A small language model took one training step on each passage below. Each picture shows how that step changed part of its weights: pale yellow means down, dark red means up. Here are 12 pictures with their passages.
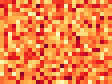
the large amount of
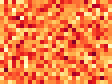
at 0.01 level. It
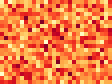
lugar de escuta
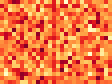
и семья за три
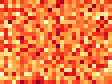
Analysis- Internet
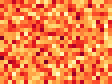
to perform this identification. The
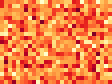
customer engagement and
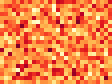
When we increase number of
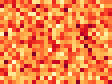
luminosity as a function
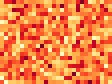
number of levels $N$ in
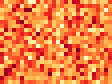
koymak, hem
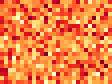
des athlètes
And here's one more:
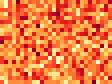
falsafa doktori
